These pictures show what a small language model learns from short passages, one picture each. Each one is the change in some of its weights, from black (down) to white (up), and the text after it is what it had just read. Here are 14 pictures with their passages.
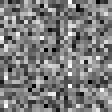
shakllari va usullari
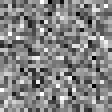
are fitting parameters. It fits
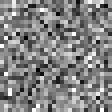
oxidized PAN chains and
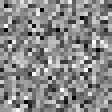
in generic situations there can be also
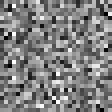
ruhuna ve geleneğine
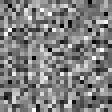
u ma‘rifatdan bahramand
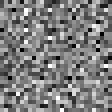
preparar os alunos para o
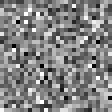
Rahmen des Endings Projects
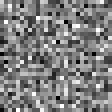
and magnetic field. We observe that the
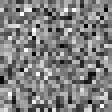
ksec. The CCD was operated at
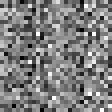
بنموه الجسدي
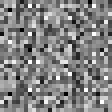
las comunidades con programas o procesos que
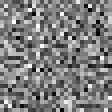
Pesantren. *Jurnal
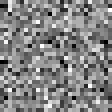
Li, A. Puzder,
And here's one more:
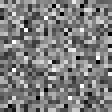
respeitoso e acolhedor,
